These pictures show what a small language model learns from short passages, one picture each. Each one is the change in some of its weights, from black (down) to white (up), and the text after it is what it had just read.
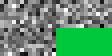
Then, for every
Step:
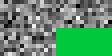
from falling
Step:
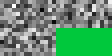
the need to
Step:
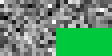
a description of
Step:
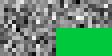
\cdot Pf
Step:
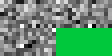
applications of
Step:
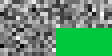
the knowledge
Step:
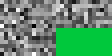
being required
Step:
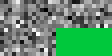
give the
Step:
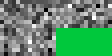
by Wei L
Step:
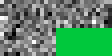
de Bono
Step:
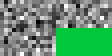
the universe.
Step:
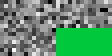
a (dimensional
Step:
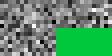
Developed work
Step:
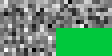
there are many more
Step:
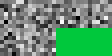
injective profinite
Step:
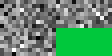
Since $h$
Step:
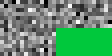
to thank the
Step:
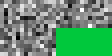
moisture conditions
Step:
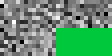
{\bf Theorem
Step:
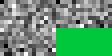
Thus, with
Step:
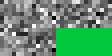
Figure 7 shows the
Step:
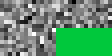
appropriation of
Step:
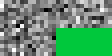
a lean
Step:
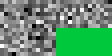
$W$ is
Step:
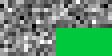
$\alpha \in
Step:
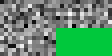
public of
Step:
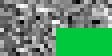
The figure shows
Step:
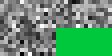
rotation about
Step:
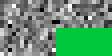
response to
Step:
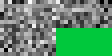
two" or
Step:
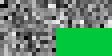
by proteome
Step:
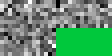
require a
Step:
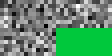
were detected
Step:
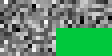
(when the
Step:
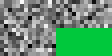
model is proved
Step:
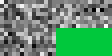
that are associated with
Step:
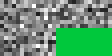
the absence
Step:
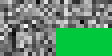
analysis Table
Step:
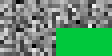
equations of the form
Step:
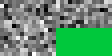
a subspace of
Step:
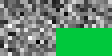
within agents,
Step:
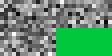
is on the period
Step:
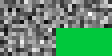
Neem and
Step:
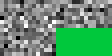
this concept.
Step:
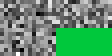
metric of the
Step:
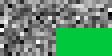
noted that the
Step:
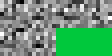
results provide new
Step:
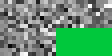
data analytics,
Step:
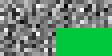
of the better
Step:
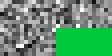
the application of
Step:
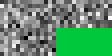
the other is by
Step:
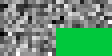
to be able
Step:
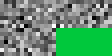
citations and
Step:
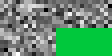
between score
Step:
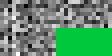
focus on
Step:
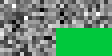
an oral
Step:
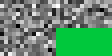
aim of this
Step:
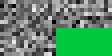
then decomposed
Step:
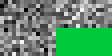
strain on the
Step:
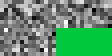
are based on the
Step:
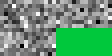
The numbers
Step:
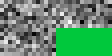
is due to
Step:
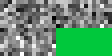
in different areas
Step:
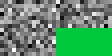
solution that is an
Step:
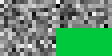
one that is
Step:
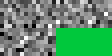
LIS field
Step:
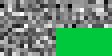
descriptive research
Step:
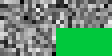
proteins and
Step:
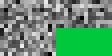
be a map in
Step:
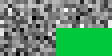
having a
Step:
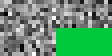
new forms of
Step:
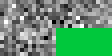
for example, by
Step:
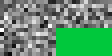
say that
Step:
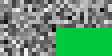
reported on
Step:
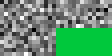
the fastest
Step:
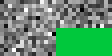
fixed point theorem which
